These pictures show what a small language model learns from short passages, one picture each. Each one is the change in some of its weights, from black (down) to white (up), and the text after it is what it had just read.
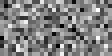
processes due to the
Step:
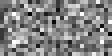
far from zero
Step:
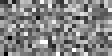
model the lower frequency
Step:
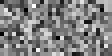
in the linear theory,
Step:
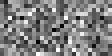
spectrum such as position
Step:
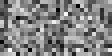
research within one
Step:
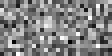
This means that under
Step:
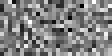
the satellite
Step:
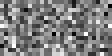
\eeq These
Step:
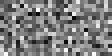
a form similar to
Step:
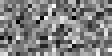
a single-step
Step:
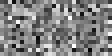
density of the Cs
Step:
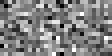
statistics and the
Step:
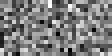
their probabilities
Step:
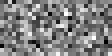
determines the rate of
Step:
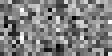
concentration toward
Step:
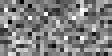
traffic when
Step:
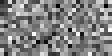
oscillations are
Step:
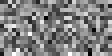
direct observation of the
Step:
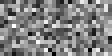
the common factor of
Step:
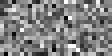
since we are going
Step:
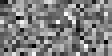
analogy with a
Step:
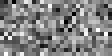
the LO approximation
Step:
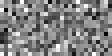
is thus a
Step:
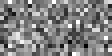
hadronic transverse
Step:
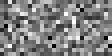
components fit well with the
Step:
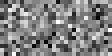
perform calculations by
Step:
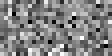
dual graph is
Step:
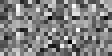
factors of a
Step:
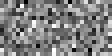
each sector of the
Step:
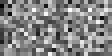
finite number of
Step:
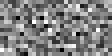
solver can be
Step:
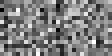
special modes.
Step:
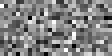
electric transport
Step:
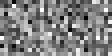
where the transverse
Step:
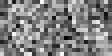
compared to the
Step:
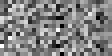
indices. The
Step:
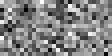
some qualitative
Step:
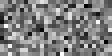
will dictate
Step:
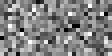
have chosen which
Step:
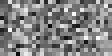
distance to the
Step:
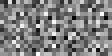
details of its
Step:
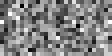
in phase with the
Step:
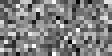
by a different set of
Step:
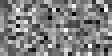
field $\varphi$ in
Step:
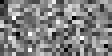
advance. {
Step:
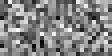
assist the existing
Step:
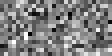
brought up to
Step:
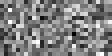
bases. These measurements
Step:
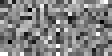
Also interesting is
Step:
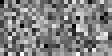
near the planet
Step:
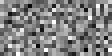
This result does not mean
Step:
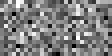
observations raise an
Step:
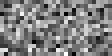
not be predicted by
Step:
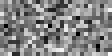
as other measures based
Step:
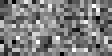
the interaction between particles and
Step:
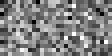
image of index
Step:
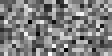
structure functions consist of the
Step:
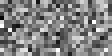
initially in the state
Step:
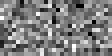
a Stanford
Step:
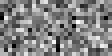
efficiently simulate
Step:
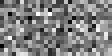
the output amplified
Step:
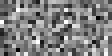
for these cases.
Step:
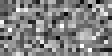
for $N =
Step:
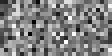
of reading,
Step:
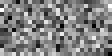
the personality
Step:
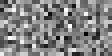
most cases,
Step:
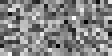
use the problem if they
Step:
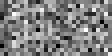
from the data to
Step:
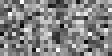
behaviour in the
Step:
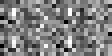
\bibitem [{\citenamefont
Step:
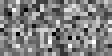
game. We
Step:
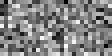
is the half
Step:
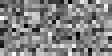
the experiment of
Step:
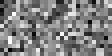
of approximately 1
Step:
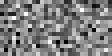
be sufficiently
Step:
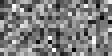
their strong support.
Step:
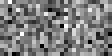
are relatively well defined
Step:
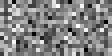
shows %the
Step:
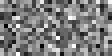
(ii) and
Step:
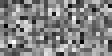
and L1 show
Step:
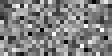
to estimate, even
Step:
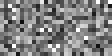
TI mode is
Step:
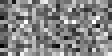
models provide the
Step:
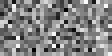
those of the data
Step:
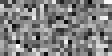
For positive set we
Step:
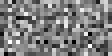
rays are strongly
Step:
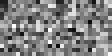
of the convection
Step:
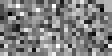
in terms of the
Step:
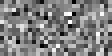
It allows more than
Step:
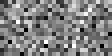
system with finite range
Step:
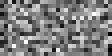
account for the structure
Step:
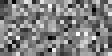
the measured RMS
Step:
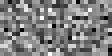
strategy for
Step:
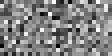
the characteristic behaviors
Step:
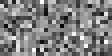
MAR image
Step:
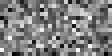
density of minority
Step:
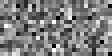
\cdot T} =
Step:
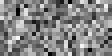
the innermost
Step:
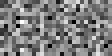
efficiency of a
